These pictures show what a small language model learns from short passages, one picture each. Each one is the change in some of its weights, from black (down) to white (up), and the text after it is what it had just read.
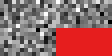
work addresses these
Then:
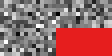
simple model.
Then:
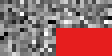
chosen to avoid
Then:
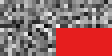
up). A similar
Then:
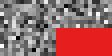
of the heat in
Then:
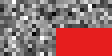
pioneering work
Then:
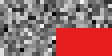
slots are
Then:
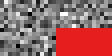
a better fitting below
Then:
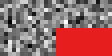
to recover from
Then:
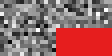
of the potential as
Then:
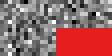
underlying electronic topology
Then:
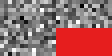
component (panel
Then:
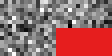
signals created from
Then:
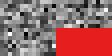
are compatible with
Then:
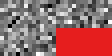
spherically static
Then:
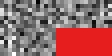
these events are
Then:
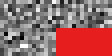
change normally is
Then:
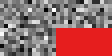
and synthetic
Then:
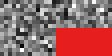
field theories, we
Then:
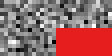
vintage contains
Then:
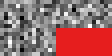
volume changes, to
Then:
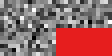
smaller than the statistical
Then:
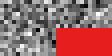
that the main
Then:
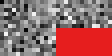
computational performance. The
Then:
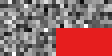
when most of the
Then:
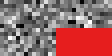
without direct coupling to
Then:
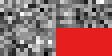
particularly HQ's
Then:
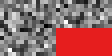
either from the
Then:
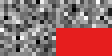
star within the range
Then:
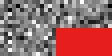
transform operator on
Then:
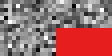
centrality in these
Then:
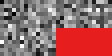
surface. The resulting
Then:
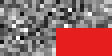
be determined. The
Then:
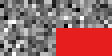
$\langle j
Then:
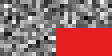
to affect the observed
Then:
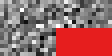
accounts for identical
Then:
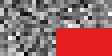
the interlayer coupling
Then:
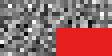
We estimate the probability
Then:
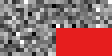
scenario, highlighting
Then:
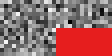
that when the total
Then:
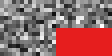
large population.} Let
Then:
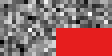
to right by the
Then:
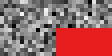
work) to
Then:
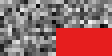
as fixed. We
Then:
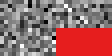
ontology and
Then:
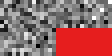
the Monte Carlo
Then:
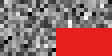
a lower energy scale
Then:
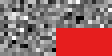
homogeneity and
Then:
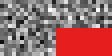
chain. Here we
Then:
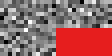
such as low
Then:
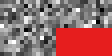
could enable productive
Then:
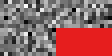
atmospheric mass
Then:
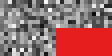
with values of
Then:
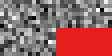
shows a more
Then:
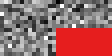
discussed in Sec.
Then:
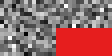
the algebraic
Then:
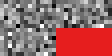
background plasma in the
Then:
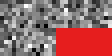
of vocal
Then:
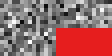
base is a
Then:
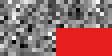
traps and
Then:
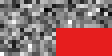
can also take
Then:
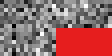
rhs of
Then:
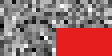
derive a compact expression
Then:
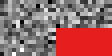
have shown to be
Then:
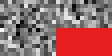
Specifically, we
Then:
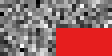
metallicities of
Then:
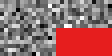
figures}) and
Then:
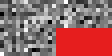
nearby point
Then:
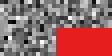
inverting the order
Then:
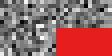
thought on focusing
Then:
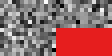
design begins as
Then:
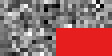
is faster with
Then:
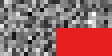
a position of the
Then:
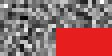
an ADCR
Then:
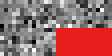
followed by a strong
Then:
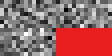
the system coupling with
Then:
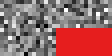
of the coupling
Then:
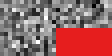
us start by defining
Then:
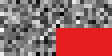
we present the difference
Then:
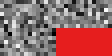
of the data at
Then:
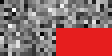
data. The top
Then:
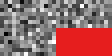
complex and confusing
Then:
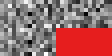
a factorization method
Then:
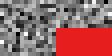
illustrated in Fig.
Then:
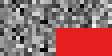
also study an
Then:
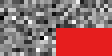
such a function in
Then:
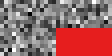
a material transmission
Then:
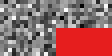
asymptotic expansion of this
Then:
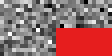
and multiple wells
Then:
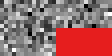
a gate-defined
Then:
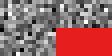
configuration sustains
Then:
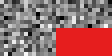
allocation strategies
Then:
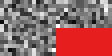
the fact that the
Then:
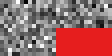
which has the same
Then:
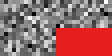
to have a
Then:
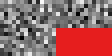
galaxies lie
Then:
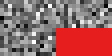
In contrast, for
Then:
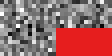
of the head
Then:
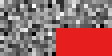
z \hskip
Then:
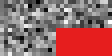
normalized purity
